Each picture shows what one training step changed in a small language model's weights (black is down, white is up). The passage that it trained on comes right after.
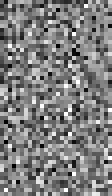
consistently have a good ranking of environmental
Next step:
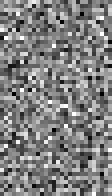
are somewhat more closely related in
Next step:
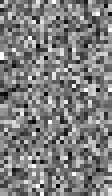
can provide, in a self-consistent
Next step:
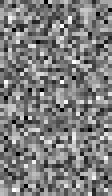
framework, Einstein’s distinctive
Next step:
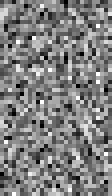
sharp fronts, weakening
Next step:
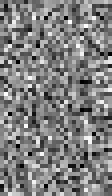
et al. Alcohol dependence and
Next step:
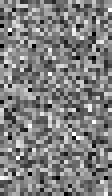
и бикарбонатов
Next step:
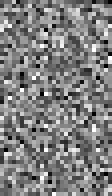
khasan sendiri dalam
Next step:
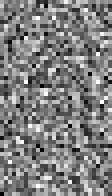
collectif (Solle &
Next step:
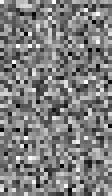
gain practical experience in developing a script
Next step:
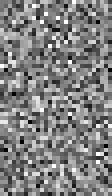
one where the robot had the
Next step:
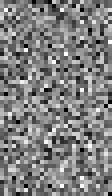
con este método no se
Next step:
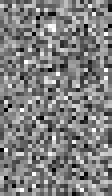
različnih elementov
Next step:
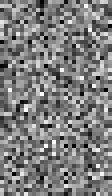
Copper phenyl biguanide
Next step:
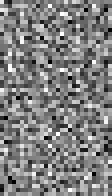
Kinder und Jugendliche
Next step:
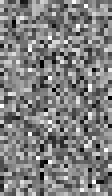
de Comunicación de la Universidad
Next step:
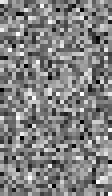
e renais. Paralelamente,
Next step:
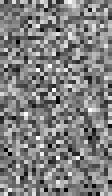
be used as an integrated risk management method against
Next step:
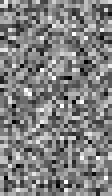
Stupakov, G.,
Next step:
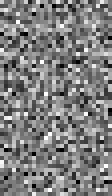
The resistivity terms have different dimensions due
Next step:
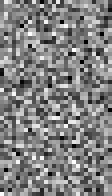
V excitation, H detection: red).
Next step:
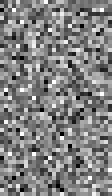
the solution bitstrings.
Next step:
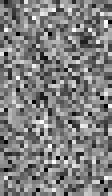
– крупных технологических
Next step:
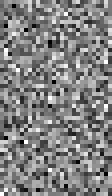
research lies in the difficulties
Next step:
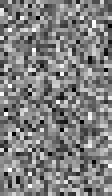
outras ignomínias,
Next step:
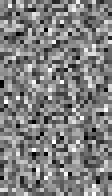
levels. Results are presented in Table
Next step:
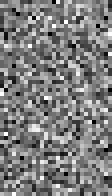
black holes with Cauchy
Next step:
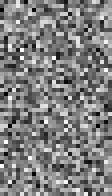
PPP, Signalling Introduction
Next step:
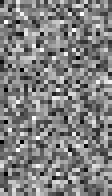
and thus the conclusion that the proposition
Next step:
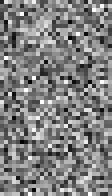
the equivalent Green's function connects a
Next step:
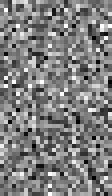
we introduced the privacy label of
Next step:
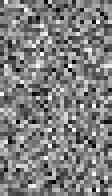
саду // Біол.
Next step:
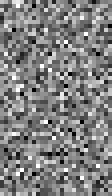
O cálculo da Pegada
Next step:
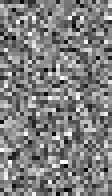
neighboring bins are consistent and these
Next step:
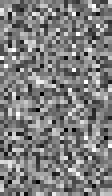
than the quasi-steady
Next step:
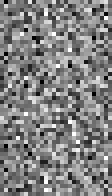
letter to the Editors of relevant
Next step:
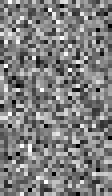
(ISM), and 3) radio
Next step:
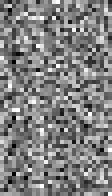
realidade e um mesmo contexto; na
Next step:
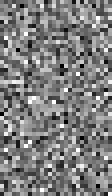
Poland; La Caixa
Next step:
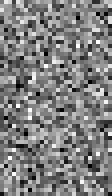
NBP is much stabler than
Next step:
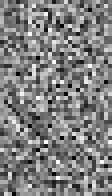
a variation with $D_a$ are
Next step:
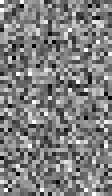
those who started in a weak position and
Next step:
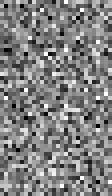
con la colectividad en referencia
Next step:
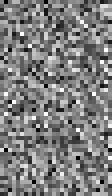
cells in the anteroventral
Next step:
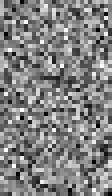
pitanje pod rednim
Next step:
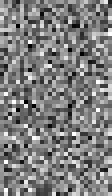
model of Alzheimer's
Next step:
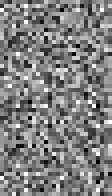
described in Table 1. Table 1
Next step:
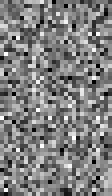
{\bibinfo {journal} {Phys.
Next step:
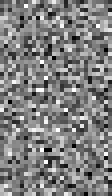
Photonuclear Reactions in
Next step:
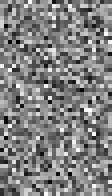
case is different. This variation with the quantum
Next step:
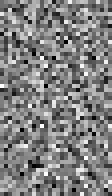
can form (irrespective of their
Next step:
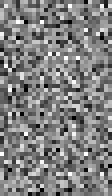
could help reduce reliance on synthetic and
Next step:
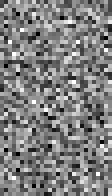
presence of finite impurity scattering. We find
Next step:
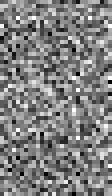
VA MAZMUNI.
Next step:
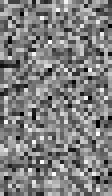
loop orders in terms of
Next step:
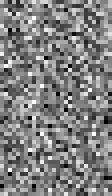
11. Ануаровна О.
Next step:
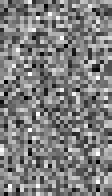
In Russia (as in many
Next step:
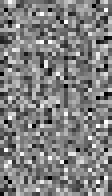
ishlab chiqarish jarayonlarini,
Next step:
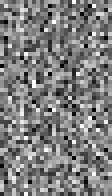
oladi, bu esa dunyo
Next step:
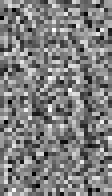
fits the old age in our context.
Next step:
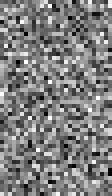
vulnerabilities and known exploits
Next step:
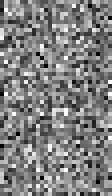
e política em Proudhon e
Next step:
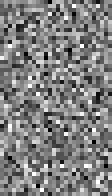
can interpret decay length scale as the extent
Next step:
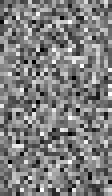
not participating. In summary, the
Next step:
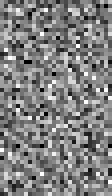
financial and non-financial
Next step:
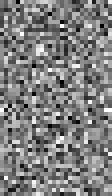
2. Multi stage systematic random sampling From
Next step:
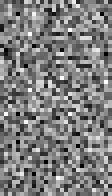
a measure of the vortex positional
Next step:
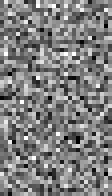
Sciences and Humanities Research Fundamentals
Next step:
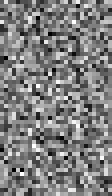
Nations High Commissioner for
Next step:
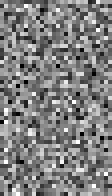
require high $\re$. However, some recent
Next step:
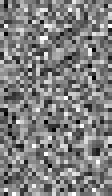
work? Am I satisfied with the
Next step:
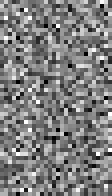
reference electric field was applied along the
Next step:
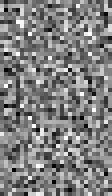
B Histological portion of The
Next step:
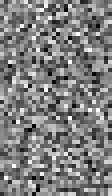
with the first indications of asymmetry
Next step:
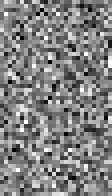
association with ice fall events
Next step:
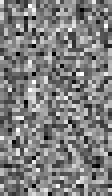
the previous assumptions, this rectification
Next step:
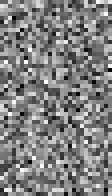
purpose of our study was to investigate visual and
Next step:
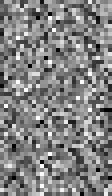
proton. \par The effective mass of
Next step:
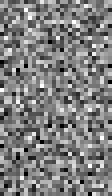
Flow rate TBA:
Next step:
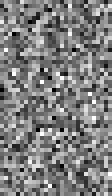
of flux ratio may suffer from low
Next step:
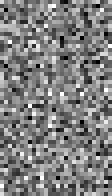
de fixação na estrutura da
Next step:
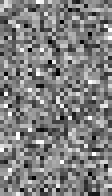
be measured at the LHC even with
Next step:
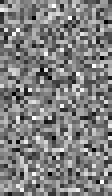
framework through the multi-messenger
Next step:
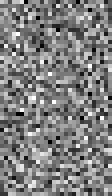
intermediate canted spin phase
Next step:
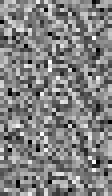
each year. *BMJ open*.
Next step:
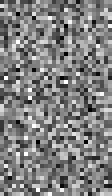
nurses, and community health
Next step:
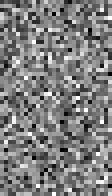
além de estimular a insatisfação
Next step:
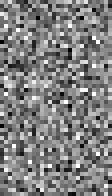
cross-laminated timber panels should
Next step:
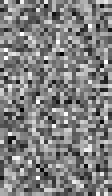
bentuk penerapan
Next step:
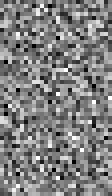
to reference genomes alone would substantially
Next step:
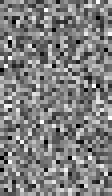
on a $d$-dimensional periodic lattice
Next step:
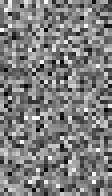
can be considered as a period where the filter
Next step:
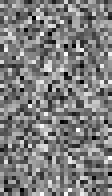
reduces the risk of preconceived
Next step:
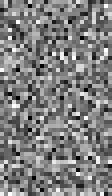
hard X--ray sky. Active
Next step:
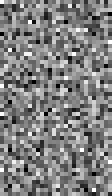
can be much larger than those in
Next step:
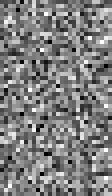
HIDRÓGENO A.
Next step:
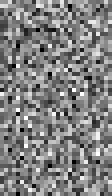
any), which could, in principle,
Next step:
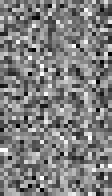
beradi. Romer fikricha,
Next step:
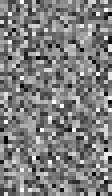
miqdorda oshib borishi
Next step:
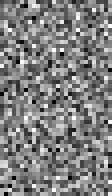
other light intensities, the developmental
